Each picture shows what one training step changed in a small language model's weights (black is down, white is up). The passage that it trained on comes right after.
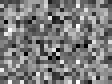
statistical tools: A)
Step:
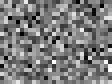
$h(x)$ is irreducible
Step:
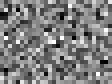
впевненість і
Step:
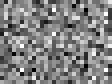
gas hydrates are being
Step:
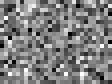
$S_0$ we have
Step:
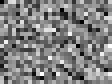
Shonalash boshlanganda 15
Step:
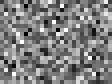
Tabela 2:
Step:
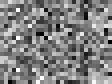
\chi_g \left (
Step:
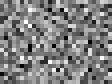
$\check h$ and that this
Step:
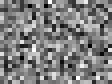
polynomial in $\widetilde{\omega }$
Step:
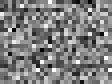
are called Type II or
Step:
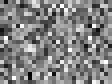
and $3 \leq s
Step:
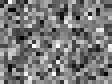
учетной точки
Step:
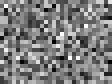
$n- k.$ Denote
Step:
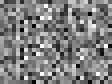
giving residues differing by
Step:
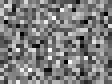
en sciences de gestion)
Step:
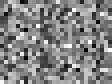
числе качество
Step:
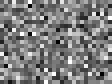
ODS 15 - Vida
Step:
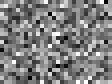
such that\\ (i)
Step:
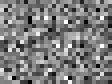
necessary and important competencies.
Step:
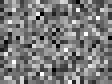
pembelajaran bahasa Inggris,
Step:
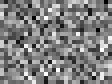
real symmetric positive definite matrix with
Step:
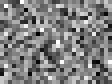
then \begin{align} &
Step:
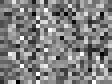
sol sıyaqlı
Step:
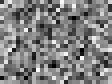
personajlar tilining
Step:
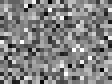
is used as the initial solution in
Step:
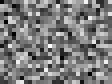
como resistência térmica
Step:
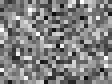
hand, in that case the assumption
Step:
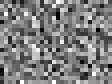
Let $G$ be a
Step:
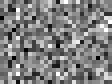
Rennert, H.,
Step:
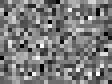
uma patologia que afeta
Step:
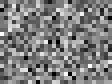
(not necessarily connected)
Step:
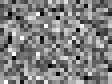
проведения опытных
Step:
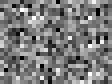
uma vez que a totalidade dos
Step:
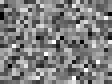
estructuras emergentes
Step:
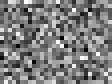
vil der fortsat
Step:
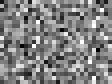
tizimiga moslashtiradigan
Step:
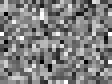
hypercuboid into smaller
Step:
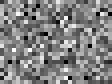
l'esplanada. No
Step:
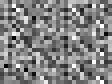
entfernt und es
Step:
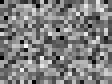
LA TAILLE,
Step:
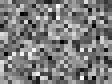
sociedade e a infeta
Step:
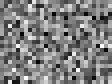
generally that there is an infinite
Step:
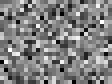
yuzasi, km
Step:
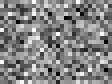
(rB) equation studied in
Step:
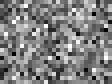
QL schemes achieve the
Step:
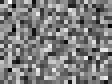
Ciencias Físicas y
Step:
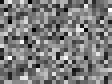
telah ditetapkan
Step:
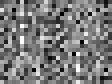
very well-known, using
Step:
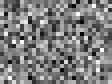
a vertex with degree one. We
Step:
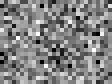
geometric mechanics the approximation of stochastic
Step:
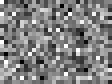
\item for every oriented graph
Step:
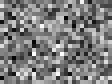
if $\mu$ is a
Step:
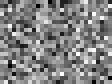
show identical convergence dynamics to the
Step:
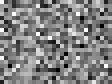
plotted for the first
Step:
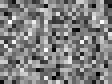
to deal with the extension of the
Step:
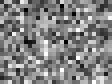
un interesse organizzato
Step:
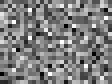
be a list of all
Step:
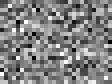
acylindrical manifolds of
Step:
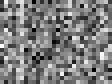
of the Kloosterman
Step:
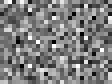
akan menimbulkan
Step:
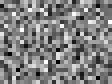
comment on theorem's last
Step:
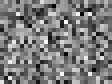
through the inverses of
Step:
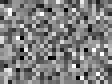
by $C$. The particle
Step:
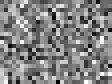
is complete as a radial
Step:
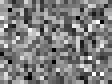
delivers the result. The
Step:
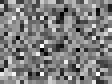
у робітників I
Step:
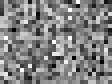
bronxit surunkali
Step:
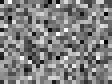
(ESJ) Available
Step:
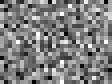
dos: - La medida de
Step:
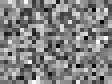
uds doubles.
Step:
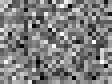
\cap ker A_k
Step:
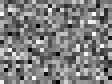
below. In order to complete the
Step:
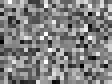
werk te goedkoop
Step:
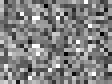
there exist more interesting configurations for
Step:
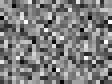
$T$ in $\mathbb
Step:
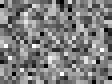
to the mid-first
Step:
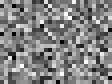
objects are the subquotients
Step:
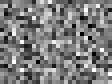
quer dizer, a
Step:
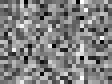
conditions and then apply the numerical schemes
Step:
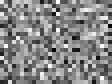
the identity follows as a limiting
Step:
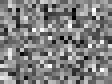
Jismoniy tarbiya
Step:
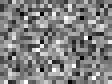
dans l'œuvre
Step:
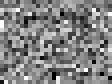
olish va qarshi
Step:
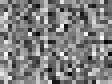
zu bleiben?
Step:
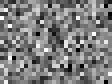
to estimate are governed by
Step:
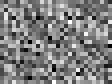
If $A, B\in
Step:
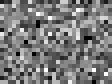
modelo, con la finalidad
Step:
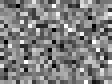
least quadratic finite elements, new nodes
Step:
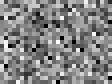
the join given for the
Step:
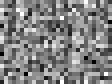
the complementarity relation can be
